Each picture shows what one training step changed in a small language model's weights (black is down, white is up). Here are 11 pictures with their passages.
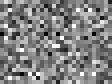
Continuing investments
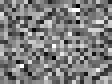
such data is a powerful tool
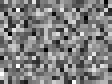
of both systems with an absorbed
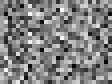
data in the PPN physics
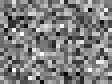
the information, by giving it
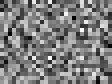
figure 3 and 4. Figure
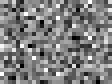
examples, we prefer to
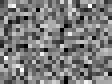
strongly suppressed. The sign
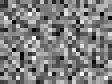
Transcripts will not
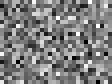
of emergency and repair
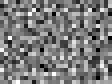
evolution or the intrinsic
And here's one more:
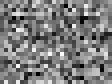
equal to 200 for a flat
